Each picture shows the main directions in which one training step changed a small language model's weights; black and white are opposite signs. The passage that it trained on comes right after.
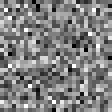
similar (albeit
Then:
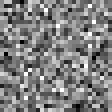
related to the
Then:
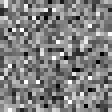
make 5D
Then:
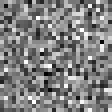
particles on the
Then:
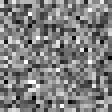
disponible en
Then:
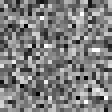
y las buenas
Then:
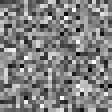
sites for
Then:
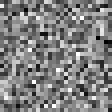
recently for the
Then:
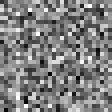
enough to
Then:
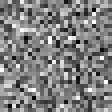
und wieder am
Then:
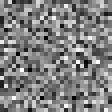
This indicates more
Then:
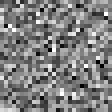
é requisito para
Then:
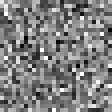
well is obtained in this
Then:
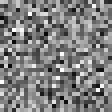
For future
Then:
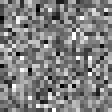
Series in
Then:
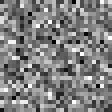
e defesa dos
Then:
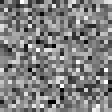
in $\gamma$ from
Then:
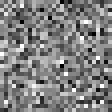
hal etish
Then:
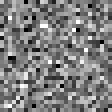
an {\it a
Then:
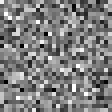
with the analysis of
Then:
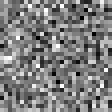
known function
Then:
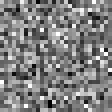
a C. V.
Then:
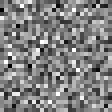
The entropy of
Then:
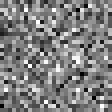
between $b$ and
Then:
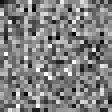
which is consistent
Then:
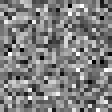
formule for
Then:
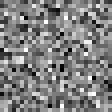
and research
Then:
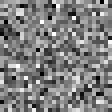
then difficult to
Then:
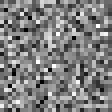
The color scale
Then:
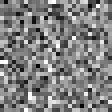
\& Xavier
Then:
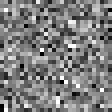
of complex heap
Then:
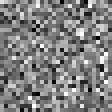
from temporal
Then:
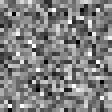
cube or the
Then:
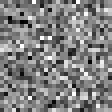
Adsorption of
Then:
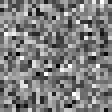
de Derechos
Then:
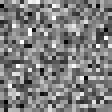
göre de
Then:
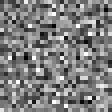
vector using the
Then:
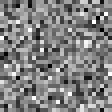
it cannot be
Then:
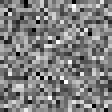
of developing
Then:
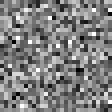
hier niet
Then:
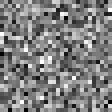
and orbital parameters
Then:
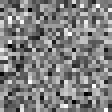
cooling gas
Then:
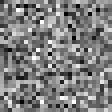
music in the
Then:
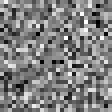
the execution to
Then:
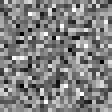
In this way we
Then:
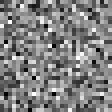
scheme may
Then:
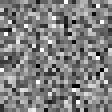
system. While
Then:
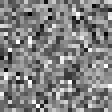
one instance of
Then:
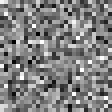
on the presence or
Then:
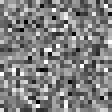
that the multifractal
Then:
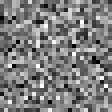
sugeridos como
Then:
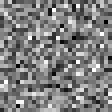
In this case there are
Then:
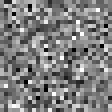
DFT total
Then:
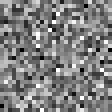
elements, results of
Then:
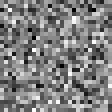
partido en la
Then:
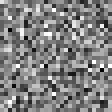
the number of particles
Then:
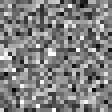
model, as an
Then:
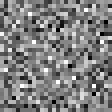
Ukraine in
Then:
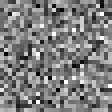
consists of the
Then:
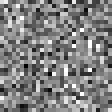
information about the energy
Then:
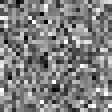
is the surface
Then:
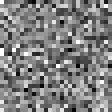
since the server
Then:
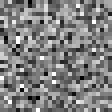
there is no delay
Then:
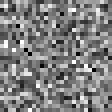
the Majorana
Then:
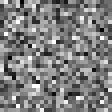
batteries will
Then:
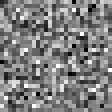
sitúa el
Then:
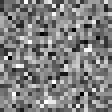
vectors $$
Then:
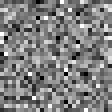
and promotes
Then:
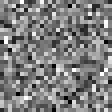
plasma are
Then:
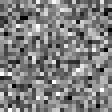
Han surgido
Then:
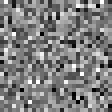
значения в
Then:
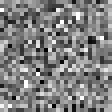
subset of this
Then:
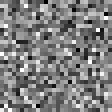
elaboración de
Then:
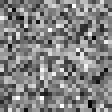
associated with using
